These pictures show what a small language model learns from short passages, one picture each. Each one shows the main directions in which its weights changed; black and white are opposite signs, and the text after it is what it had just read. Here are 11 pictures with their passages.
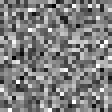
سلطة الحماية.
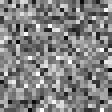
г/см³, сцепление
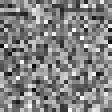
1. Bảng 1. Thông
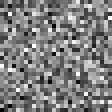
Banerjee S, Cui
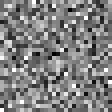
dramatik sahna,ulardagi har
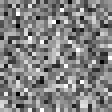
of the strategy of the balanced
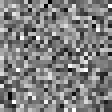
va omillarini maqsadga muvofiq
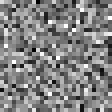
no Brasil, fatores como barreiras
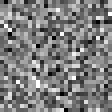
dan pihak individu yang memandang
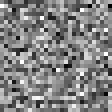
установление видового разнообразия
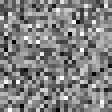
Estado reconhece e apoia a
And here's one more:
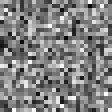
Soedarmo and Ginanjar,
